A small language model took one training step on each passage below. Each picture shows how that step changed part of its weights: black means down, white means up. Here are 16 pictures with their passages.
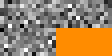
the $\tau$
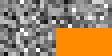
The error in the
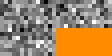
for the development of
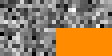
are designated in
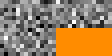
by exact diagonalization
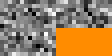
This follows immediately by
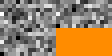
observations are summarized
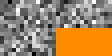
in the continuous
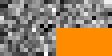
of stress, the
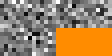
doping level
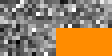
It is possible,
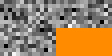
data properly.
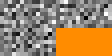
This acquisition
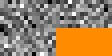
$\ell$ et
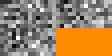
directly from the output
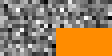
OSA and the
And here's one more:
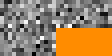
the fundamental group into
